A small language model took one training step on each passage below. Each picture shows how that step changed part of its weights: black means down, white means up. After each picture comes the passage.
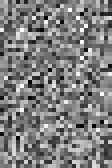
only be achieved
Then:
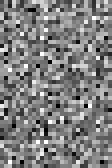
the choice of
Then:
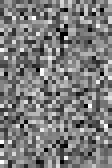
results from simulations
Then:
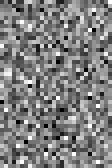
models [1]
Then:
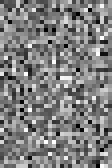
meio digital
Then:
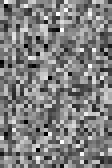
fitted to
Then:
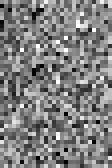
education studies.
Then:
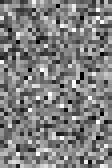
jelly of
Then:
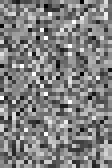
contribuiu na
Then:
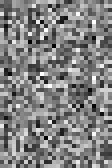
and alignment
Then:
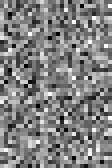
to rest both
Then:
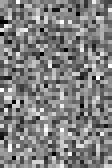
formulação de
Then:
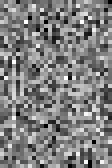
two, where
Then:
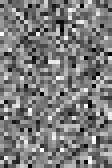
of FP
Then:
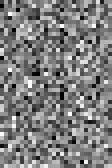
of illustration,
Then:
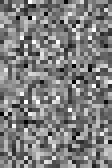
split -
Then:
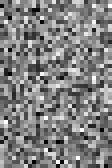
and Technology
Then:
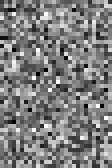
in water.
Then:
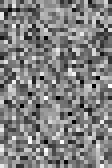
well as in the
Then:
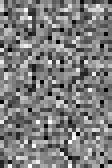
und Messen
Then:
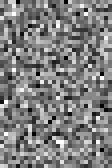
is the following.
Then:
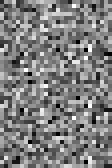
for the given
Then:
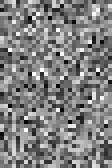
tipos de
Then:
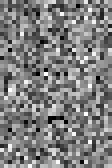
investigation was to
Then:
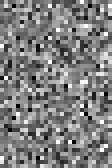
their environment and way
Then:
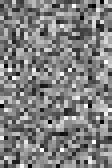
of the decay time
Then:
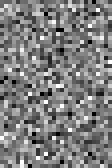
cancel the
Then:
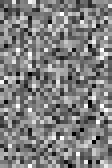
production of two \(
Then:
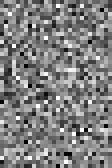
to contributions that
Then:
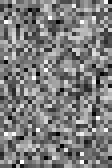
have used the
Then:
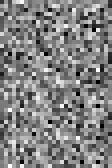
os alunos
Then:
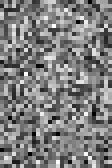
system in the
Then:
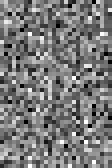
la seva
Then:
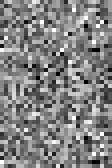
yil 3
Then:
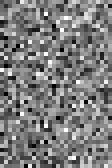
retail context
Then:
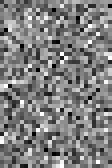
confirmed the
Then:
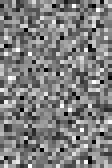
of this case
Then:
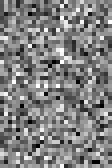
trapped by
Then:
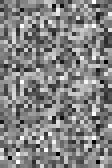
However, for
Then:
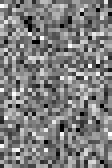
a larger number of
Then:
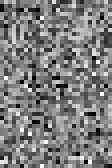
are the phases of
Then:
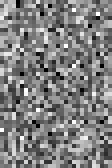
uncertainty coefficients
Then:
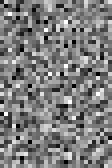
no influence on
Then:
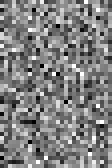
at Task
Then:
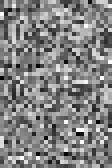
application in a
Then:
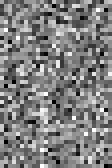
the count of
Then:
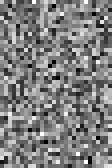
includes the dependence
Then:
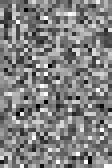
to the definition
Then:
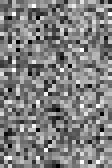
interaction, and is
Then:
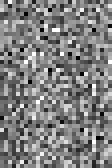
concepts of
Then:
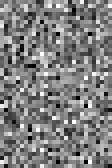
the composition of
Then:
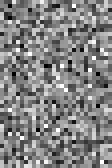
and validate the
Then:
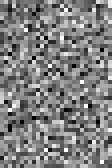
effects on addressing
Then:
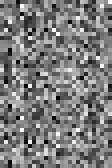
to infection by
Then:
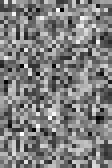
saturation are similar
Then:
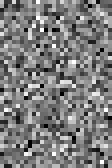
of E_1
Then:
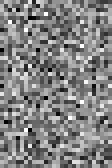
right eye
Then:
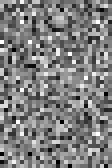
the distortion
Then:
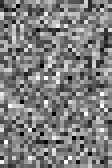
by measuring parameters
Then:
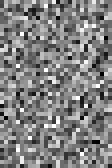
The needs for
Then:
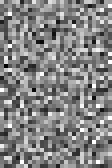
authority of the
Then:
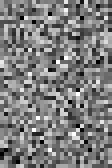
entre los
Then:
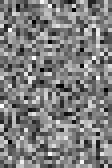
out using computer
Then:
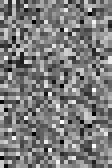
en este
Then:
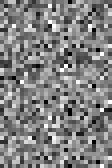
basis for
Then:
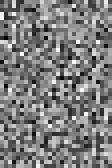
in the form of
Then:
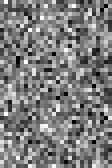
44) obtained
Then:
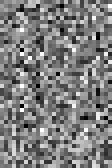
+ gt
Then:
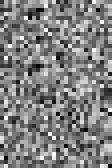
region. The
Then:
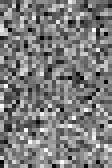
grass) and
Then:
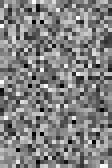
services as a
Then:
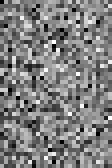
participation in
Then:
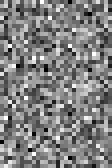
color over all
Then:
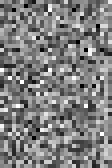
with large student
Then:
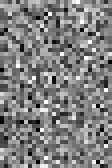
are confident
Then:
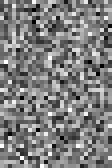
this equation is not
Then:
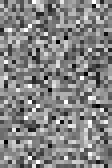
\er where
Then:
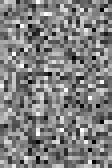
described very accurately
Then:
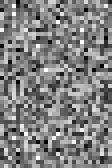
only, in
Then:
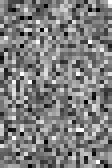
Act in
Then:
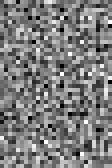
shows that it can
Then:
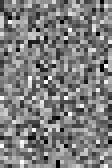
and $Y$
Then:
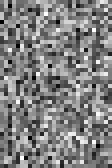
monitoring the
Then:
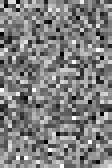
vision of the
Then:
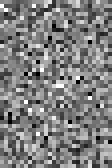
new coding
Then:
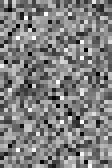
maximum impact across
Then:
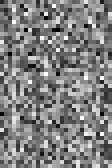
4. Casi
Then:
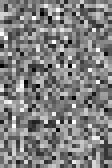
H field, magnetic
